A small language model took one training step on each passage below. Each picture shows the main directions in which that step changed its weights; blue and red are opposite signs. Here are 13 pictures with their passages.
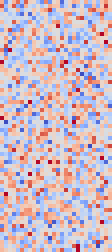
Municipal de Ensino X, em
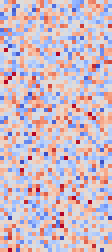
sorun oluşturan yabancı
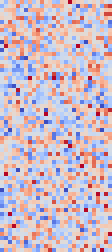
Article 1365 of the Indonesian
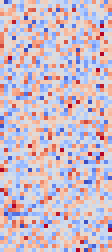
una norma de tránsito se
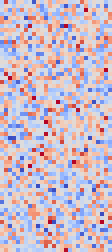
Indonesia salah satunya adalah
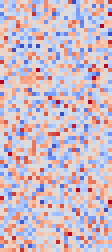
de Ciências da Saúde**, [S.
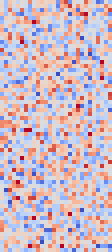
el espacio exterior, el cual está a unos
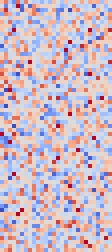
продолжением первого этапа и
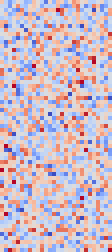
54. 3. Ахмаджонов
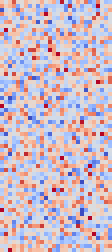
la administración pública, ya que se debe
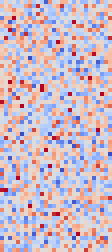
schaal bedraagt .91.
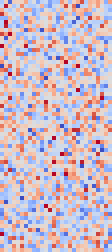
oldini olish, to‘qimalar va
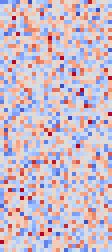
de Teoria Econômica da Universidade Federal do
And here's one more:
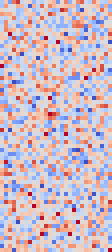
muloqotni minimallashtirish hisobiga korxonalar
